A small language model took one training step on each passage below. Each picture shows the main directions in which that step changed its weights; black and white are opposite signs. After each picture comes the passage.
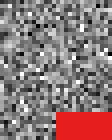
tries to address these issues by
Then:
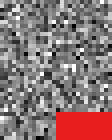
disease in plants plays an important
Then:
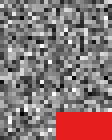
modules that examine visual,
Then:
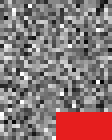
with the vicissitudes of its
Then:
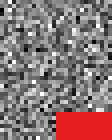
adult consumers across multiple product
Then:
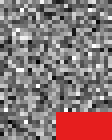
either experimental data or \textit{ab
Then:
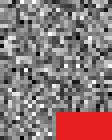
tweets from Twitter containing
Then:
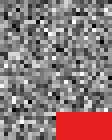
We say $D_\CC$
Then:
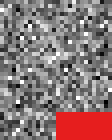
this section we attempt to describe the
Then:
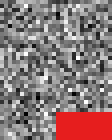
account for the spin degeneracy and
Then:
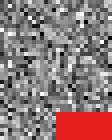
Finally, the left parietal
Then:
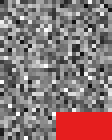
in dermal region especially near
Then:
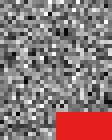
of Ljubljana,
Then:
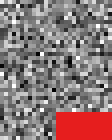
cycle from each test was excluded
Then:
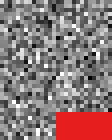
System HAN Home Area
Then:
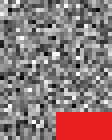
In the MIT bag model, the
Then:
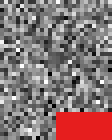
If a device has a greater
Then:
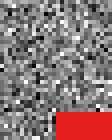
used for reconstructing the selected
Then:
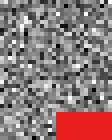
at VaR = 0.05 and out of
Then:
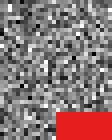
the thermal density matrix, which, as we
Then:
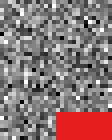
occupation number $n_i$
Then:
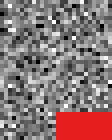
Time (seconds) Normal
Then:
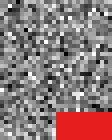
two venous channels are available for
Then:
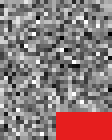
various concentrations of polymers such as
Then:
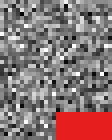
on visibility bitmasks.
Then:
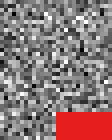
in order to avoid cluttering.
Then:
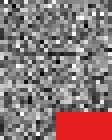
mutant derivative. Plants were
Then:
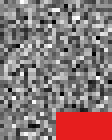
old. Approximately 2% of
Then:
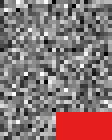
describe the problem, then develop the solution algorithm
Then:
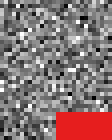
Over the years the internet has
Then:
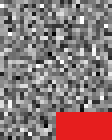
ragazzi* 23.
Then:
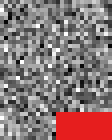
capture the longer-term effects of
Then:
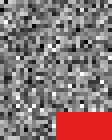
motion comes from internal sources
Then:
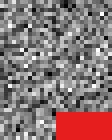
studies, if the KMO value is above
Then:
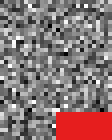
orbitals and phenomenological
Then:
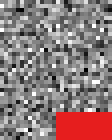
A total of 160 responses were
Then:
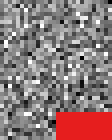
two-band insulator. The
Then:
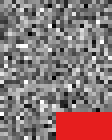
Energy Consumption Asset.
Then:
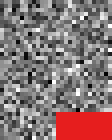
these studies have been carried out under *in
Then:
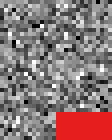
dead, yuh got to
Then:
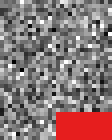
been found to be 21.25~mV
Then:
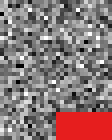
demonstrations and protests, civil
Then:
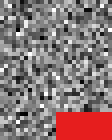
& Head, Department of
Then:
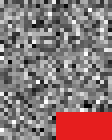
ultimately led to relative
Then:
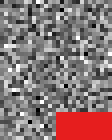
transition can be carried out in constant
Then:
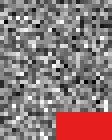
to compromise the expected ecosystem
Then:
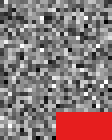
correlations with the models' performance in terms of
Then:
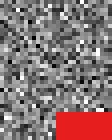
stratified half-space has been
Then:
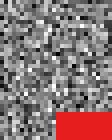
*Chemosphere* 70,
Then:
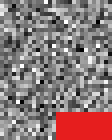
an inversion of the ellipse
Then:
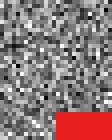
presence of this annual parallax,
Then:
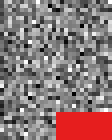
physically realizable radiative kernel
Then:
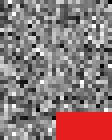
only to two leadership styles
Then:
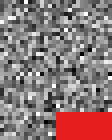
processes can be utilized to create a
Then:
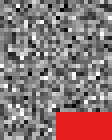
1, we summarize the currently
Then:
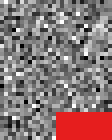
predicted form factors in a narrow range of
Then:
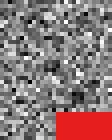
and writer. Are considered for
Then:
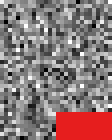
a bit higher frequencies because of a
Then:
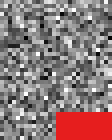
are hardly eliminated. The
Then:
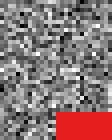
$K_s$ bands, which have
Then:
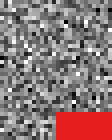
clearly demonstrate that the
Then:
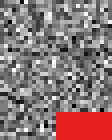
shaded grey boxes show the
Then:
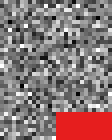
using both score combination and rank
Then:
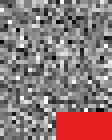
general economic interest (Article
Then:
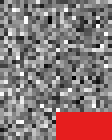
the chemical potential referenced with respect
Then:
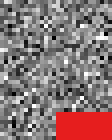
parallelly into two minds with
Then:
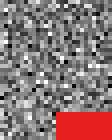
preferred choice. When an
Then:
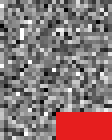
atmosphere cause absorption and
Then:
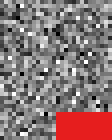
3.1 shows the overall change in
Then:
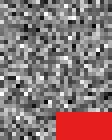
into a fixed table. This methodology
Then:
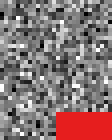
predict the observables discussed in the following
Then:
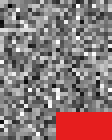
a digital archaeological method -
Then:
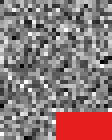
uniqueness of an idea or
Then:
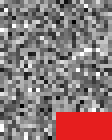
Gbps with a low SWaP
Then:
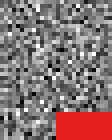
a legislative response as there is
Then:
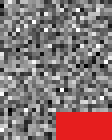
newer enlightenment they may
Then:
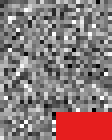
of a massive star. If the density
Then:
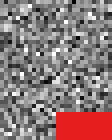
to be inconsistent with experiment.
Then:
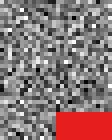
of the sequence. The maintainer can
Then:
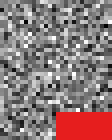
size, we introduce a dual network to
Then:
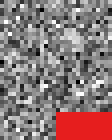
All the samples were analyzed for
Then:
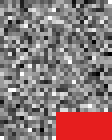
general, the theory values fall below the
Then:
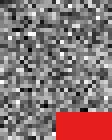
achieves bit-by-bit
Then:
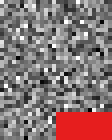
this context, Machine Learning
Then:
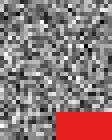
typical behavior under laminar conditions.
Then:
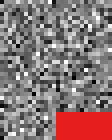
2025), and serving as a vital source
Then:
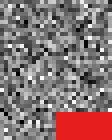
the project website, the
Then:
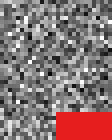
of the parameter set we used to describe the
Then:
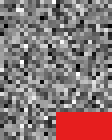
of the $z_\mathrm{phot}$
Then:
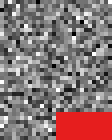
Fintech solutions facilitate
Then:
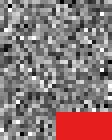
evaluated through the constraint $\langle \xi
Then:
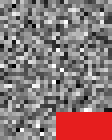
density matrix of the eavesdropper
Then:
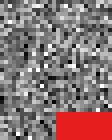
number of different cortical sources to the
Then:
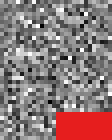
seem isolated from each other, like
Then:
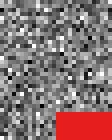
this paper describes how the graph's
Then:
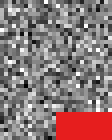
for these Bayesian integration and differential
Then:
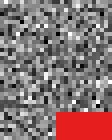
with values of 14.1\% for the
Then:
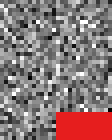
that the textiles, gems and
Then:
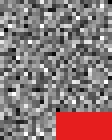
cooperation between the EU and
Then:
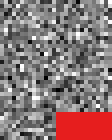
all ages more than 1 year and less than
